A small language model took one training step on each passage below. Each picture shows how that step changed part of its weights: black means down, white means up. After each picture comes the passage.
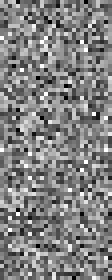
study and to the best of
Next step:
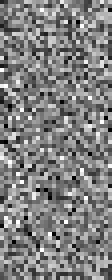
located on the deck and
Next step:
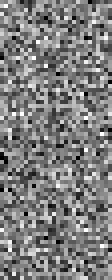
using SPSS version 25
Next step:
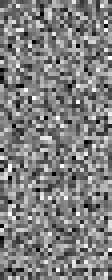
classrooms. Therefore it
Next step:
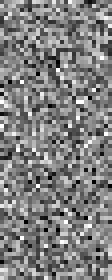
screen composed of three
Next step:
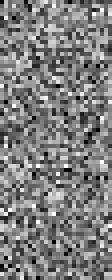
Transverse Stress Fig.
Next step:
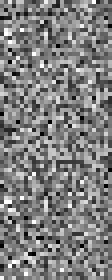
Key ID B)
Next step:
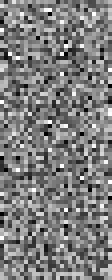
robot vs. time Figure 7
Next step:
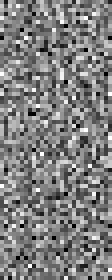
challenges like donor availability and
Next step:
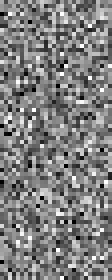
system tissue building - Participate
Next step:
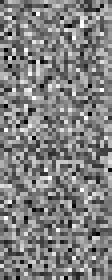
encounters a person
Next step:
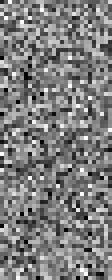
below 300 mg prior to the
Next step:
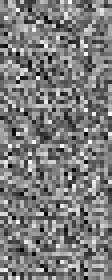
survey the performance degrading mechanisms
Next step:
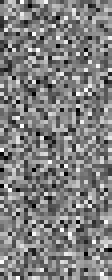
trials and comparative analyses of
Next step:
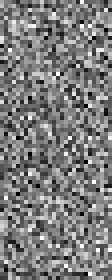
to have maintained the necessary
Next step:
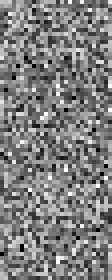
strategy) or competing within
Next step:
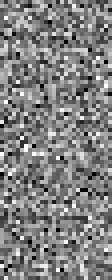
in the emergency department of
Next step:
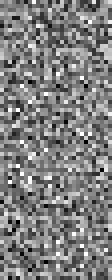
the service everywhere,
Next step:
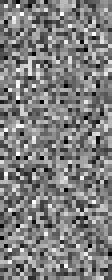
and clinical nutrition. She
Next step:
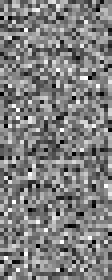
*picrate*, on
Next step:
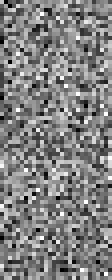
European Commission, H2020
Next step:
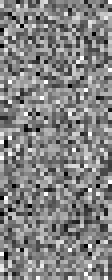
students to stay “at
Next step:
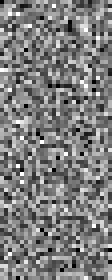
fibre into the matrix.
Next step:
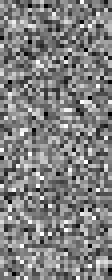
to TLP while
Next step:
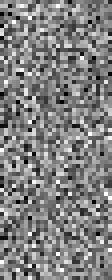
Yinyang, J.
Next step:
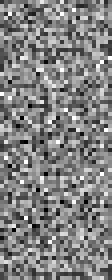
flowchart of the approach
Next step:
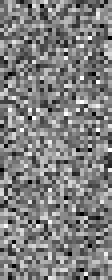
these processes often require substantial
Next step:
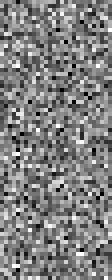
is employed. The proposed video
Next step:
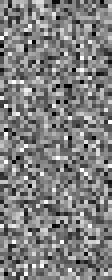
h_i \right]
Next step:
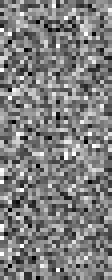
Centre of Excellence
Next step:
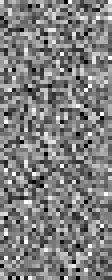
temporomandibular joint
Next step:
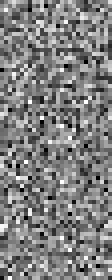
plagiarism policy
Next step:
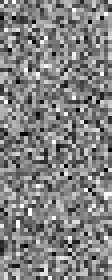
Participants collectively agreed that
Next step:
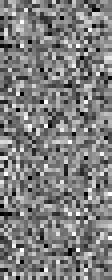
a base year market prices less
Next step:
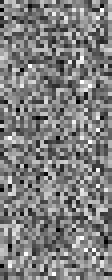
international legal instrument to recognize
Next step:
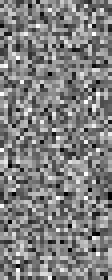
this site. This produced a
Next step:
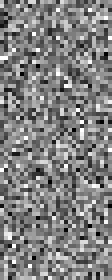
problems that usually arise in
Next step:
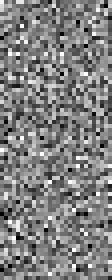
it reads very often
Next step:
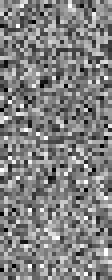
index m does not reach
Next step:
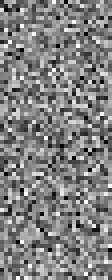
is commentary to the
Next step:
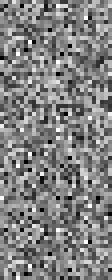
koji su
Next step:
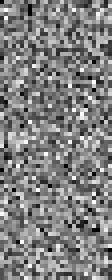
combine to the central Ge
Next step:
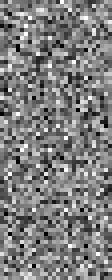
where 10 corresponds to the best
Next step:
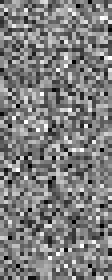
estimated that 1.3 million
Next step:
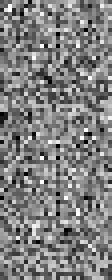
the future uncalculated
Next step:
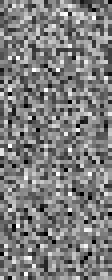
Togo JEL
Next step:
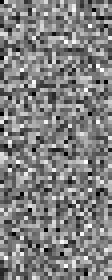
The diameters of the
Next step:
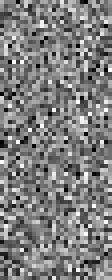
there is no special connection between
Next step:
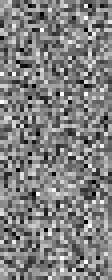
our model is capable of
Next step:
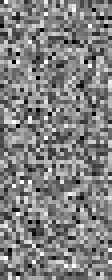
The hardware model designed and implemented
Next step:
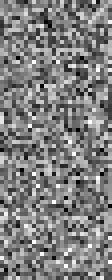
the characteristics of these markets,
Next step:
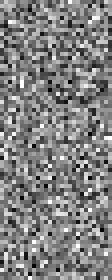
point, but rather a guide
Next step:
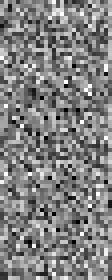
theory of deformation of
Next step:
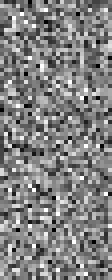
and bending moment in the
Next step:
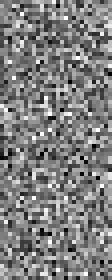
of conventional grid reinforcement can
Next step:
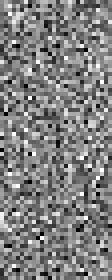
or dry heaves without
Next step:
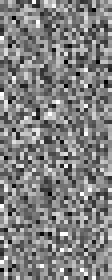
your thesis, you should
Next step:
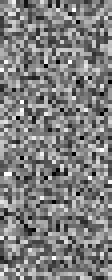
real measurements. The RIR
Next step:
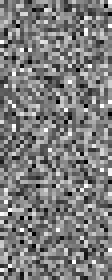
and signalling schemes such
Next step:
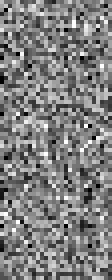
Strain 3 Strain 1
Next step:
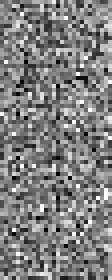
of construction of stabilized road
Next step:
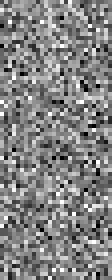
It is not just that the
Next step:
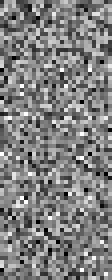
hydrogels and calcium
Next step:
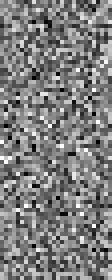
the term risk is understood in
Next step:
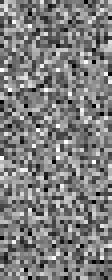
three periods. H1:
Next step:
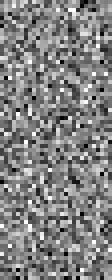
Orleans, considering
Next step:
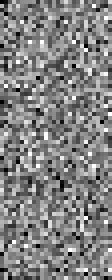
opportunity to understand and reflect on
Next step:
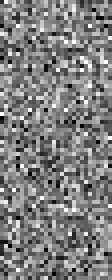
The patient was diagnosed with
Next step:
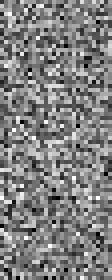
first privatized and
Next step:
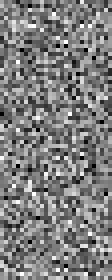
to investigate the efficacy and safety
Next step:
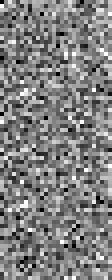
women of reproductive age.
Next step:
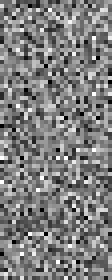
learning organizations to see the impact
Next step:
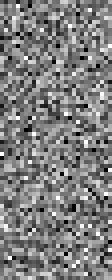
and persistence in newly
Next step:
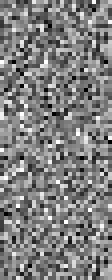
the Apache instance. The
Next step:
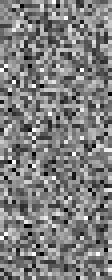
of the CFRN,
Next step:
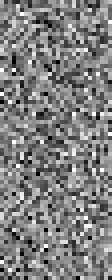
and the happiness of
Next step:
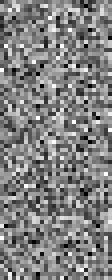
Institutional Ethics
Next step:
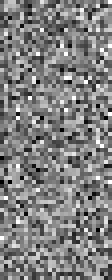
specific heat which make them important
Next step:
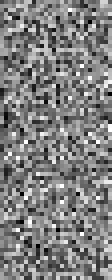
College of Agriculture,
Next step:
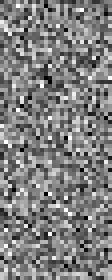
the treatment of Ingrown
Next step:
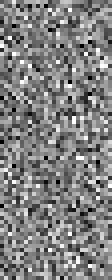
stiffness [1],
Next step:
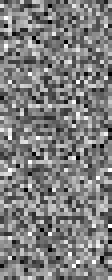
in the online version at
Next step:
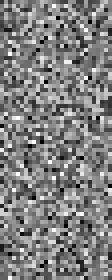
(%) Copper (%) Zinc
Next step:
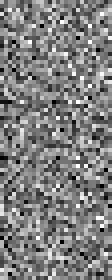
could have a vital role in
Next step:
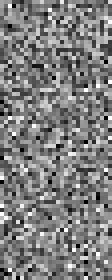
are located near mining areas
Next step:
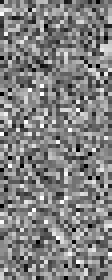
Figure 1: Estimated
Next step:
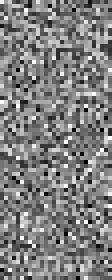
with high levels of product
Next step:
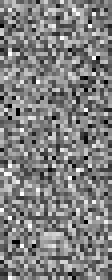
This study is the basis for
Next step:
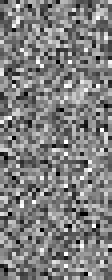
stress through the thickness of the
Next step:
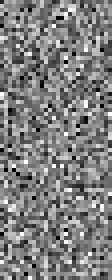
Roger's theoretical profiles
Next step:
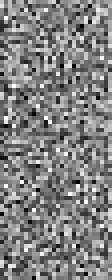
operations, and an integrated data
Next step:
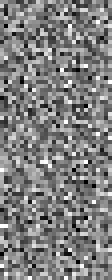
on people's lives and affect
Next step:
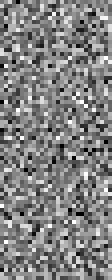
is unknown. To date,
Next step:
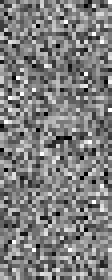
exporting and importing
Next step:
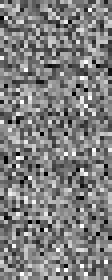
used to determine the active control
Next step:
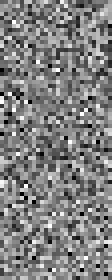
cancer decreases,[5]
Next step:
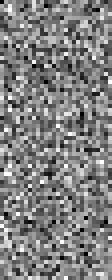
contingent workers for simple
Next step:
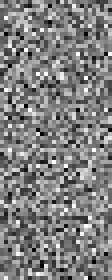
in the construction of bilayer
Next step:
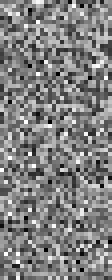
vibration that appears at
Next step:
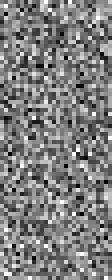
software is used for designing
